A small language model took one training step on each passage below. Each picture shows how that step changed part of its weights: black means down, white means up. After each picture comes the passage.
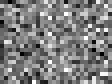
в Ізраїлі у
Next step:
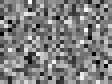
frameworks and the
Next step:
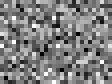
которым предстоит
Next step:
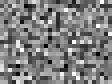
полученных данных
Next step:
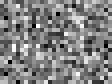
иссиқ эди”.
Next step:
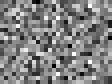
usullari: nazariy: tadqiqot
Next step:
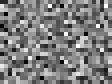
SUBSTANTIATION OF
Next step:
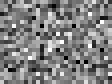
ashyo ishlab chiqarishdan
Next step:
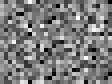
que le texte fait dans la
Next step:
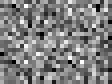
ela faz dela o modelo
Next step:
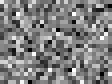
(carbón), la
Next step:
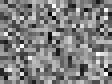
локал компьютер
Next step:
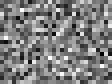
que instituições, poderes
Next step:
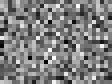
utilizatorilor, necesare în
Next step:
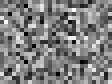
и рефлексивных
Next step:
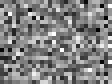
boshlangich talim, pedagogik
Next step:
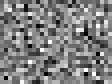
со значительным экономическим
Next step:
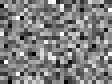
a la fecha Venezuela
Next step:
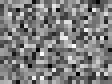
der konkreten Arbeit
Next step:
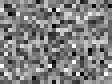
de ejercer a lo largo
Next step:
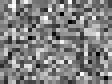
LET pero el enfermo
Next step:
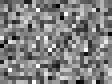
roteiro base utilizado tanto
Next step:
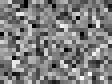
*včasnú a
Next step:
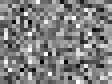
Cedîd adıyla
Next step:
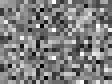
sont plus susceptibles
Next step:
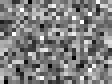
Demak, undagi barcha C
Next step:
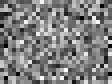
cartesianismo, y nos
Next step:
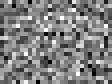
developing peers. The article
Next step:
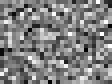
vettek, a korai
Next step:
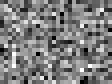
Bureau of Investigations,
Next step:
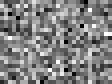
darslari saviyasini oshirish
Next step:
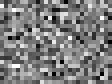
нагляд за точним
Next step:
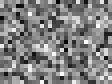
тем самым обеспечивают
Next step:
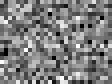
ingresso à justiça
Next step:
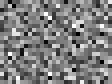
365 КК за умови
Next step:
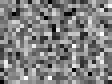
siklus II yaitu
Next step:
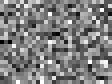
cooperation with foreign
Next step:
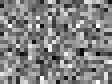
va genofondiga
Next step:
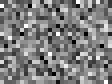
*Axborot texnologiyalarining
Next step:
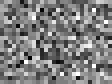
суспільним комфортом
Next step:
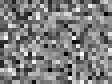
scientific studies on them are
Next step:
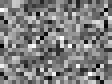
करते और
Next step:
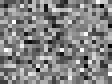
ikkinchi imkoniyatga ega resurs
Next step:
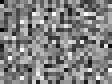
правового механизма управления
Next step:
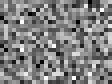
nerve membrane
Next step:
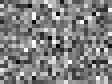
uni barcha darajalarda boshqarishni
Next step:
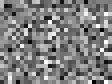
условиях, обладает
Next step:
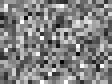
культурология* (pp.
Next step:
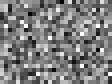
disponibilidade dos dados, e
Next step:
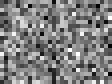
sont cités en première
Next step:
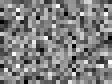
v úplne inej
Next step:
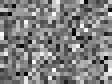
yo‘nalishlardan biri hisoblanadi.
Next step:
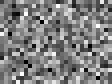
М., Лопатовська
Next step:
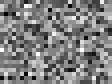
dezesseis, correspondendo
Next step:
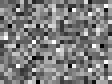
competitiveness based on the
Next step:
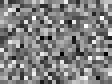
vakolatli organlarga
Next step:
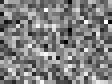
Артыков О.,
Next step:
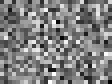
Boguş, C. –
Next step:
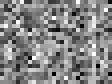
feito por Maria Teresa
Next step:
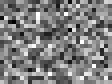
gar xastag'a
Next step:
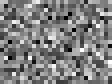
Nilai koefisien
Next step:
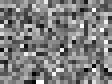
penelitian yang dilakukan oleh
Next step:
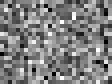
Ikkinchi jahon
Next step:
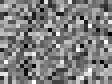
acarya yang baru untuk
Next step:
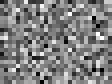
specific example. In
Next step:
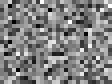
o‘tkazish va
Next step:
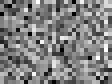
so'rovlar natijalari ham
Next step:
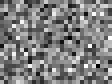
the high category after
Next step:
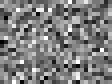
como puede apreciarse del
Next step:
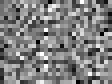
як цінність, як
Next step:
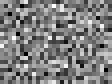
of Medical Sciences, Associate
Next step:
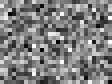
baholash nazariyasini va sifatni
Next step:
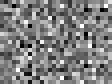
область межличностных и
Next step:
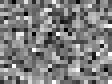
- 1) при учете
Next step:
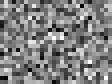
chỉ dừng
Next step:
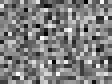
включает в себя
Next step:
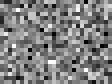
забезпечити належний
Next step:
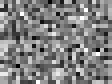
билан бирга шуни ҳам
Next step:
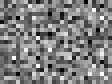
forma, podemos criar um
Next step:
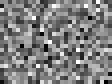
sebagai absorben pada popok
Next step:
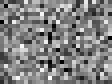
ega, ko'p maqsadli
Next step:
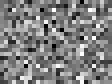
exclusão digital. A seção
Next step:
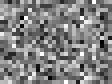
Князев В.
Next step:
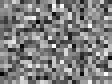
com a mesclagem dos
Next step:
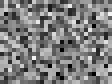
Dit contact kan tot
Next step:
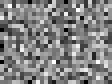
прав, зокрема в частині
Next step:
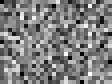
и гордящийся
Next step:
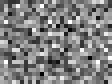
oksid va silikat
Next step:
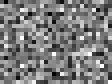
compreensão, utilização e
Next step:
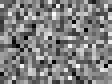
биринчи бандда:
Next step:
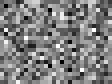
jadvalini kelishish
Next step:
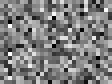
dieser Gefährdung
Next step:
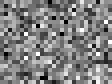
- muayyan tarbiyaning
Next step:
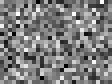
chuqurroq his eta
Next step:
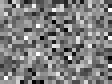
em virtude da definição do
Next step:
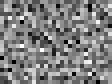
points of advanced
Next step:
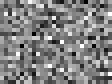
evaluativos en el caso de estudio
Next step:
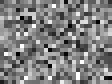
taze koçan
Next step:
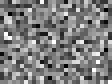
uns dieses Wissen
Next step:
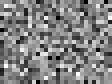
образования*, (16-2
